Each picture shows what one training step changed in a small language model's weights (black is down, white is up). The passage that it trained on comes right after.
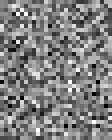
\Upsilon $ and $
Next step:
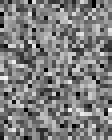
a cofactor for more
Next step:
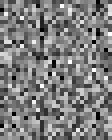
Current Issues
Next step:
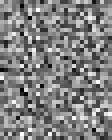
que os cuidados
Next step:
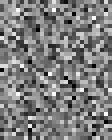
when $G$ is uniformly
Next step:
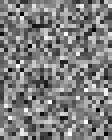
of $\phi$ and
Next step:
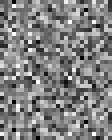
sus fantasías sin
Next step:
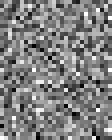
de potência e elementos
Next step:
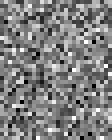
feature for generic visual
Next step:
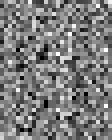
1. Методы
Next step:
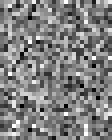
en toda regla.
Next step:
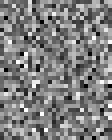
the Lehmer measure below
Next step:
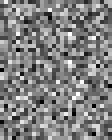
is ISS. Consider
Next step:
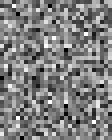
Fourier modes with $j
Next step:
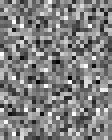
hukum, dan
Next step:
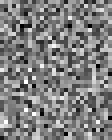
(in one form) time
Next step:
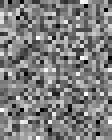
factor lagging.
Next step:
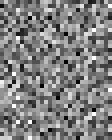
of the metric at the
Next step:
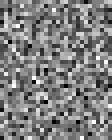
to solve computationally hard
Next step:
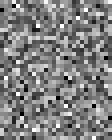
can rewrite the condition
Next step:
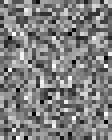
have SVEP at
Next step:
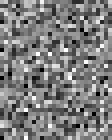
match two numbers with a
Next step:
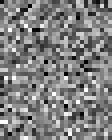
if they are equal then we
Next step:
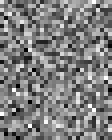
target of a polynomial isomorphism
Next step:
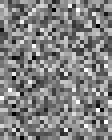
Pachner move
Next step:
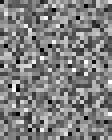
the whole predictive root of
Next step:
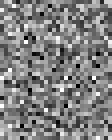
covering gives a unique morphism
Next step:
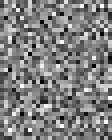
the right to employment,
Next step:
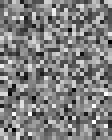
only on $xT$.
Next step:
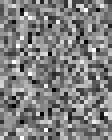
\ldots } \] where
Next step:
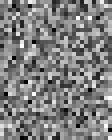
Ancaman paling
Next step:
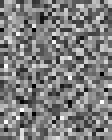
и их опыт для
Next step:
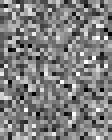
relate two different interpretations
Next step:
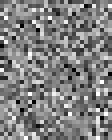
among smokers is
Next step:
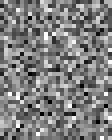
of problematic vertices is at
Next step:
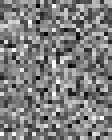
ҳамда ҳукм
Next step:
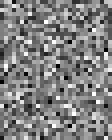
principal submatrix, which is
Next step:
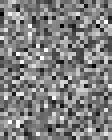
domain which is analytically
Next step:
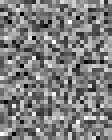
$\A$ and a functor
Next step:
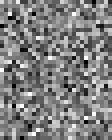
decisões da Comarca
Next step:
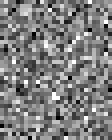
law. The output matrix
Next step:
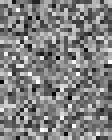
in every day activities
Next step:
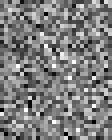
that $X$ is a
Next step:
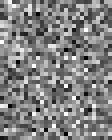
las categorías citadas
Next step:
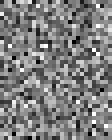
Arab dan Cina
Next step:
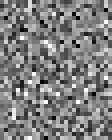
the sphere. The
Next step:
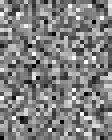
exclusão não se limita
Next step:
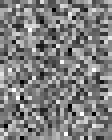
2.} Defining
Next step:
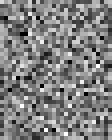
a real closed field such that
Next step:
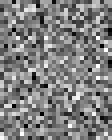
I dans la somme
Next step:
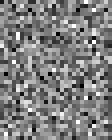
the {\it Total
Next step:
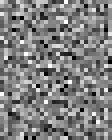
One such method was developed by
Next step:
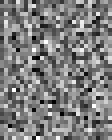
Introduction. This study
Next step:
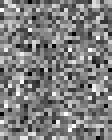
converges near zero, if and
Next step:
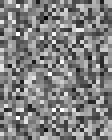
в основе которого
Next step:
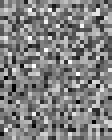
large $\alpha(G)$
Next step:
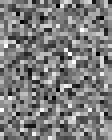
кейин мерос
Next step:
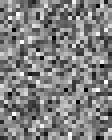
Ammo, agar
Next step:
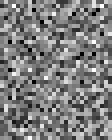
the following result as an
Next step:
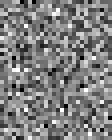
only one letter is
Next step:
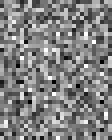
заведениях ¹
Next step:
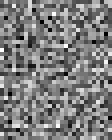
the paper mentioned above:
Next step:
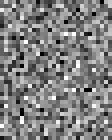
probability theory: In this
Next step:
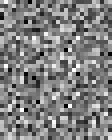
associated with each square in $
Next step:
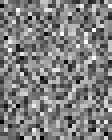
of the fault. A
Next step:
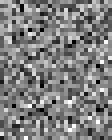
che fornisce una
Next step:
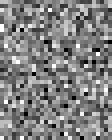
consentirà agli
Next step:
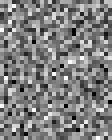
pareció que me
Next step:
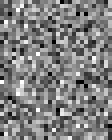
We can specify the
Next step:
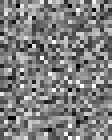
from Fishwick article
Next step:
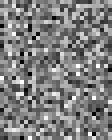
base locus of a pencil
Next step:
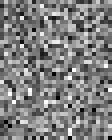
that the data belongs to
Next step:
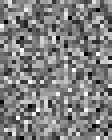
houden. Het
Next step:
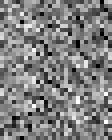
memberikan informasi
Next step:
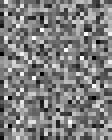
supply and demand,
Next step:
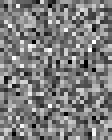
© Editora
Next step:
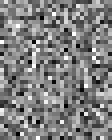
system exhibits a
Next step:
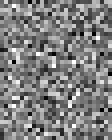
function space under consideration is
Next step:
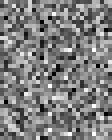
the admissible set of the
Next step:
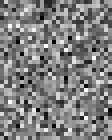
traffic Performance,
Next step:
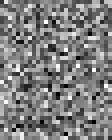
its cohomology ring is called the
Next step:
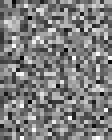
sentido, em oposição
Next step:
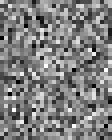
for a problem of similar
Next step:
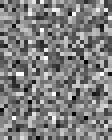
optimal allocation of
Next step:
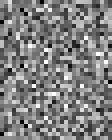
permettait de
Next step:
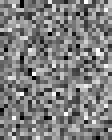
“Associations of
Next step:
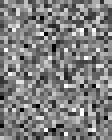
process, just observe that the
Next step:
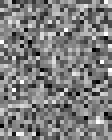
relacionado ao estadiamento
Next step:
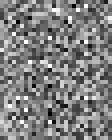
such manifolds are smooth. When
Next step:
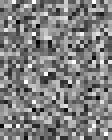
be given. With the
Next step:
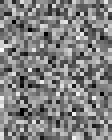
mingboshi –
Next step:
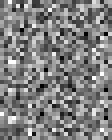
– означает
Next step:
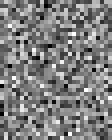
dynamics within high-dimensional spatial
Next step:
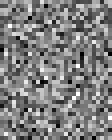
state the result about convergence to
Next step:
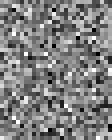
equation corresponds to the {\bf
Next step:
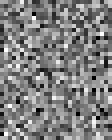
The aim of this note is
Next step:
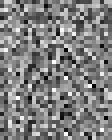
больших затрат
